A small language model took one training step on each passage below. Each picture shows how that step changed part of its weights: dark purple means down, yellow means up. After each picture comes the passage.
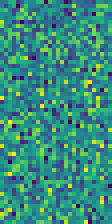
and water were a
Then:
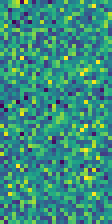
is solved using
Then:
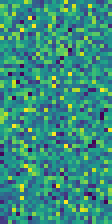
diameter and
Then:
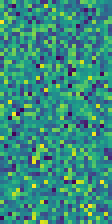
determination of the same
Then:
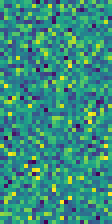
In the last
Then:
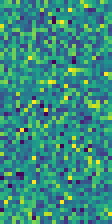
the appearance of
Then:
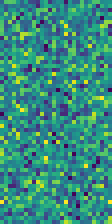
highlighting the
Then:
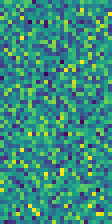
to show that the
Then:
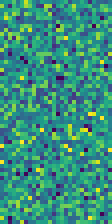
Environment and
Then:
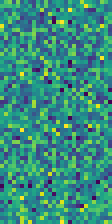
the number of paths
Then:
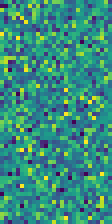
1 relative to the
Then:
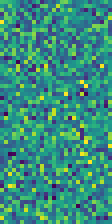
natural representations of
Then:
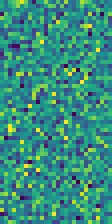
and for fixed
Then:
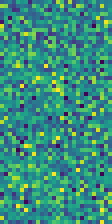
\lambda_1 -
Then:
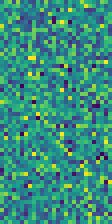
the reference in
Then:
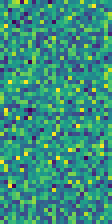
is true for
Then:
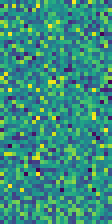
lagged in
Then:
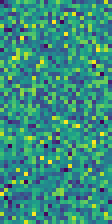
moreover $$\|
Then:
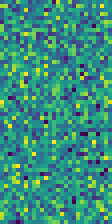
\equiv c_1
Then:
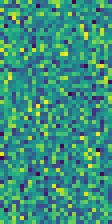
location and from
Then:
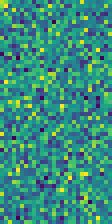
proposed for the 8
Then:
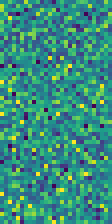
coordinates, the
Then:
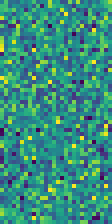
defined recursively
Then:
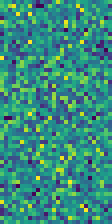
Declaration of
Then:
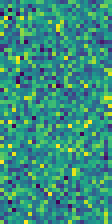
is aligned with
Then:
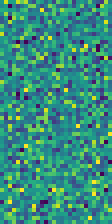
2} \bigskip
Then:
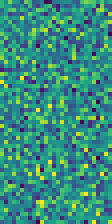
carried out to
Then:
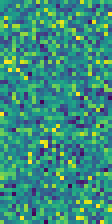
in radiative
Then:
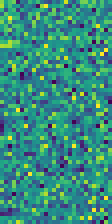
real grounds for
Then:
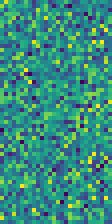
number of samples per
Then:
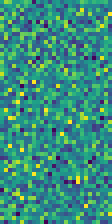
to the experience
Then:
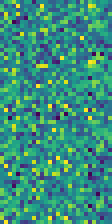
has become
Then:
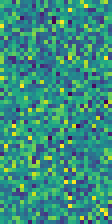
the topology of
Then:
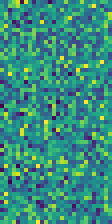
is bounded and
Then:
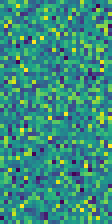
as their best
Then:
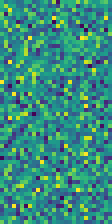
and *evaluation
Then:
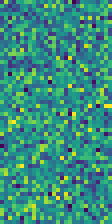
= \frac{A
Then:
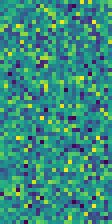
in Figures
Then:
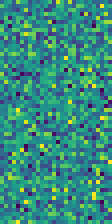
\leq S,
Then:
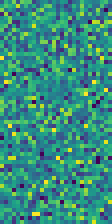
on the interview,
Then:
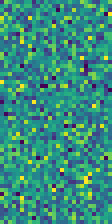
retention of
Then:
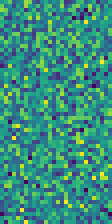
Goodman model which
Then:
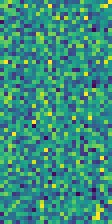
– I propose
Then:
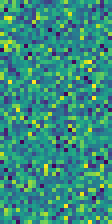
systems. We study how
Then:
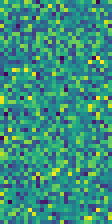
Blade 3
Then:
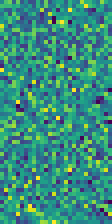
the only positive solution of
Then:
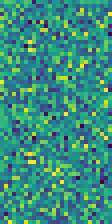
to separate the
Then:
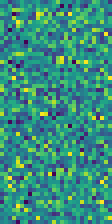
\item those with
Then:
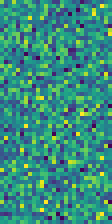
Together with
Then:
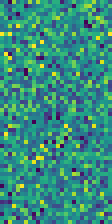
i.e. we
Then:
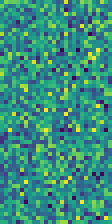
of $\cop$
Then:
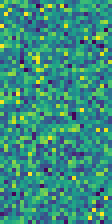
5 years for
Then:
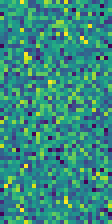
Greece and in
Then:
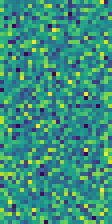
coarse grid
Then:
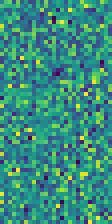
the performance of the
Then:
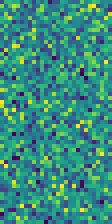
may be why
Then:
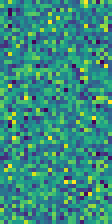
a splitting of
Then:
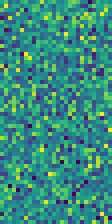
by simply
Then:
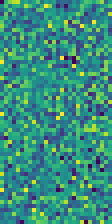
at the external
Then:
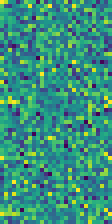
System Grid
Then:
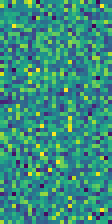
Statement for
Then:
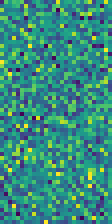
cost, such as
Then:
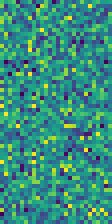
credibility's of
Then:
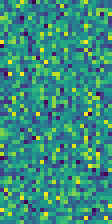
and dynamic
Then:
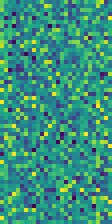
grid connected
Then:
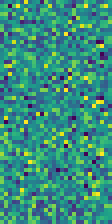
(b) we need
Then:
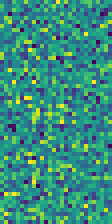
seeders Pass
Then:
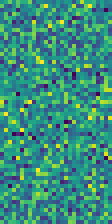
all primes
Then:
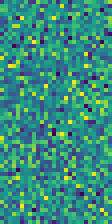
the dissimilarity
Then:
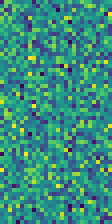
reference to
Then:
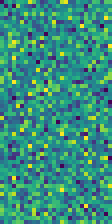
face compete
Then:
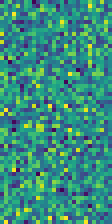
being the most
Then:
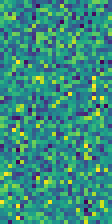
documents - field
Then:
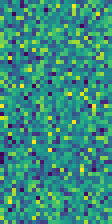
gas flowing
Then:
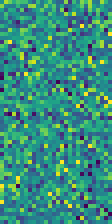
of the CPG
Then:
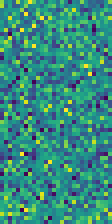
Rational Functions
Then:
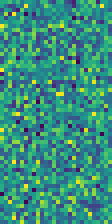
$x \in
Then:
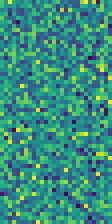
a rapidly
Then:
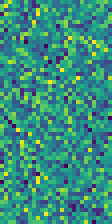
significant increase in
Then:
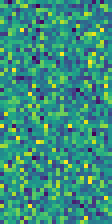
be induced to
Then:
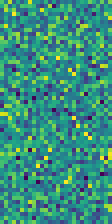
error. If
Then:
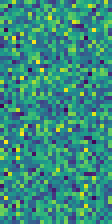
time invariant and
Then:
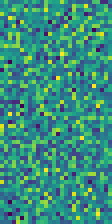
So we need to
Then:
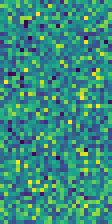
"an age of
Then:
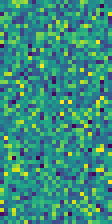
and attention
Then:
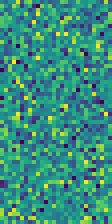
multiply equation
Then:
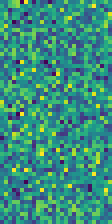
is based on the
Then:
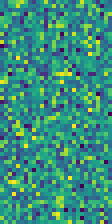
and $\eta$ is
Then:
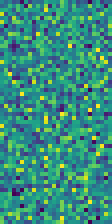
so that for all
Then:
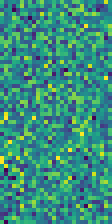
It is not hard
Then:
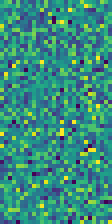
the context of the
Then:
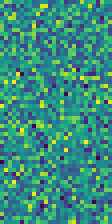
each connected component
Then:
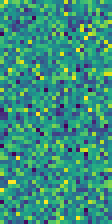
of Claim
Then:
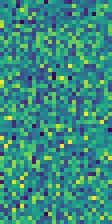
the water to
